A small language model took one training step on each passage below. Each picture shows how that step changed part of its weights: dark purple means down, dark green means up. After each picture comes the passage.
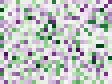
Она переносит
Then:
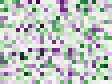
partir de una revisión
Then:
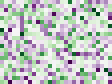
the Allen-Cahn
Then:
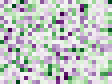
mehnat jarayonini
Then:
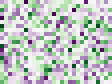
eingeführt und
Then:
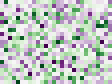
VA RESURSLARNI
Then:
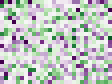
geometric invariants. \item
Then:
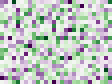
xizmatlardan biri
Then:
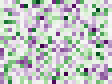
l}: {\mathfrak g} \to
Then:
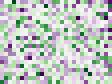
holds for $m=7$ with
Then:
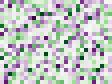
I = \int_0^\infty
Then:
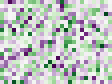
$\bar X_k$ its
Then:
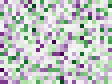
grand, particulièrement
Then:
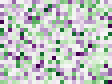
the reduction of \(M\) at
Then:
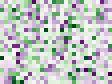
\begin{proof} The assumption
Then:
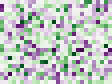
as a discrete subgroup of
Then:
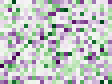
Kabirova Zarina
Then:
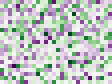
auf die verschiedenen
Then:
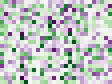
технічної та
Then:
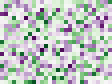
«*Todavía es
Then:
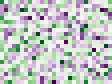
in even degrees. It follows
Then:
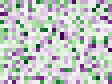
be controlled with small releases
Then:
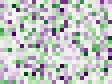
thickened surface $\Sigma
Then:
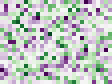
R $ be the root system of
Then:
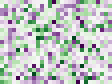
constant $C_{ij}(\varepsilon)$
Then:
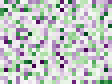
class is conjecturally
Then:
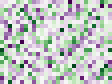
tabiat tasviri
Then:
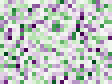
a subgraph of an element of
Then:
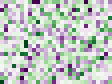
of $q$ with this property.
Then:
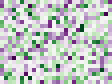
Rings of operators IV},
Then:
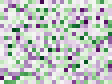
product $\kappa_0$ on
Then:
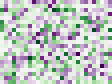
problem, the objective function is
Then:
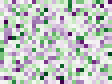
soluciones de diseño
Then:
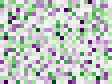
saqlab qolinadi
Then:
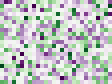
ham o'zgardi,
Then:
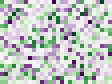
In case $C$ does not
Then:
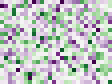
Let us check that the operator
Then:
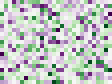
люди различных
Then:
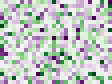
a continuous logarithm on
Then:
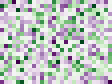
in the other cases. This
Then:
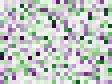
Definition \ref{def}, assume
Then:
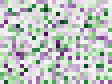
weak Pareto efficient
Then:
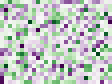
We will also need to consider the
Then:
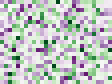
\mid g \mid a_0
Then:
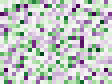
pull-backs of
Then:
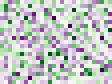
Theorem 1) and the right hand inequality
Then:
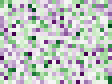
permeability field of the
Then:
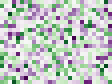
que también abarque lo
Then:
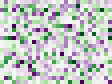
unidad fundamental de la
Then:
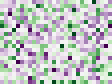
siempre que el resultado
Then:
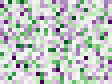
repeated application of the
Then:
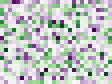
свои чувства,
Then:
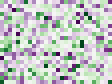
{Fine Structure of the
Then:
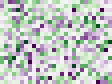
assessing and countering
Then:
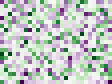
state the central object of this
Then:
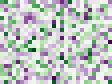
eventually reach the boundary
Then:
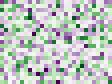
is, there exists the following commutative
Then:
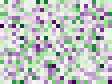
- Lefebvre
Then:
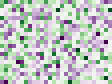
prime~$\gq$ in
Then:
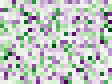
система організації діяльності.
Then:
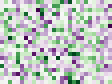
\begin{align*} 0 &\rightarrow
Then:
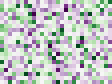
коммерции, когда
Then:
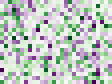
2$) has the same fixed sign
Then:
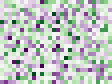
amaliy tavsiyalarni
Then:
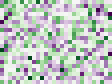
- p}). \] In particular, when
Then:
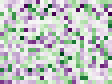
von 20 Bildfolien und
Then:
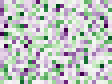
la définition suivante :
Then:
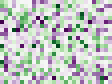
conclusion of an inference
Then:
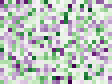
apply to the classifying space
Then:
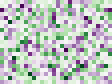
by complemented subspaces.
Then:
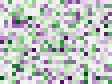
поступление воды
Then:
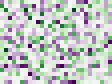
timesteps ago,
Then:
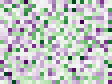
jarayonlariga turli
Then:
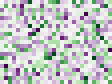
ideal. Thus the observation has
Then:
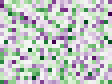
simplify statements, we
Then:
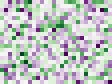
graph is motivated both
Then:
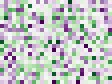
We begin with the case of
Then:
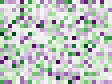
$\h$ induced by $U$
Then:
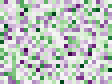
kengligi esa atigi
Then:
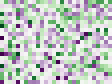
natin si Nanay
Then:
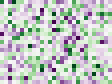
\chi_{J \cup
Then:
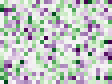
es irgendwelche
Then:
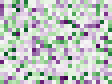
seen as an alternative
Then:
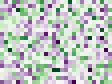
don Francisco,
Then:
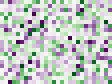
for hyperbolic conservation
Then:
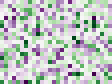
of coalgebras and leads to
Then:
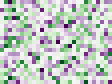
map $\triangleright: H
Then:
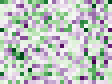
\notin \phi.
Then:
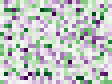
fitur unsend atau
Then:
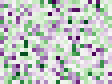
(SVD) of the high
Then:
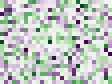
kasb uchun aniq
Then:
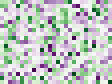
törékeny fehér
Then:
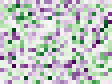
данных, что
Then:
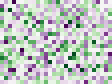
$\underline{H}$ is the trivial
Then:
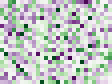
identifies a low-dimensional approximation
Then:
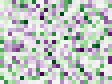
статье использован
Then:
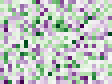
of total length $e$. Now
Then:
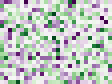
la kátharsis de las
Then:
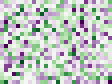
exegesis}. The original
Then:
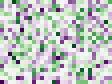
less restrictive version of the
